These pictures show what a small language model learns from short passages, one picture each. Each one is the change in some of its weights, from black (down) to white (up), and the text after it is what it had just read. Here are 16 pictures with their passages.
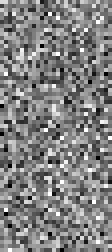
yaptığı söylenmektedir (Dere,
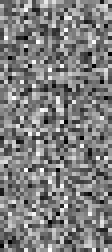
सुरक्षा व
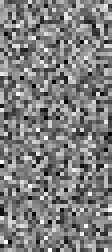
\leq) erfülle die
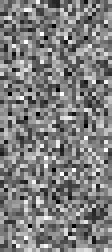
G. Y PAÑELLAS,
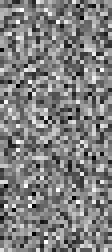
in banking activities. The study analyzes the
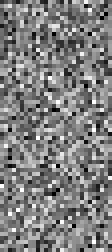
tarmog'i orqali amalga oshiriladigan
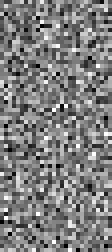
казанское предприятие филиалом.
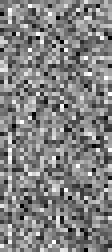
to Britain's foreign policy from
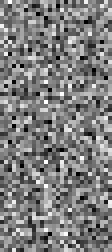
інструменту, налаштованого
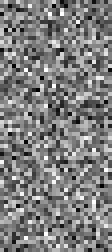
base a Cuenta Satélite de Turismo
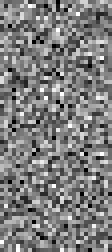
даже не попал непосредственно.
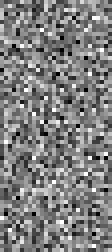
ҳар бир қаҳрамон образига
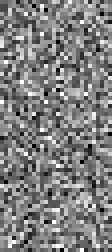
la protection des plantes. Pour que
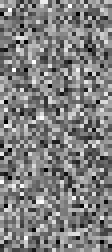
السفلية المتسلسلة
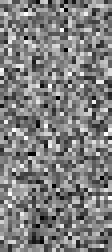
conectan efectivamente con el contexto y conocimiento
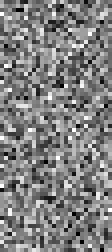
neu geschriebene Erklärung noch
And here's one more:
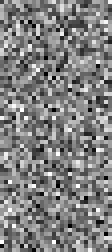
каби ташлаб, улар билан тирик
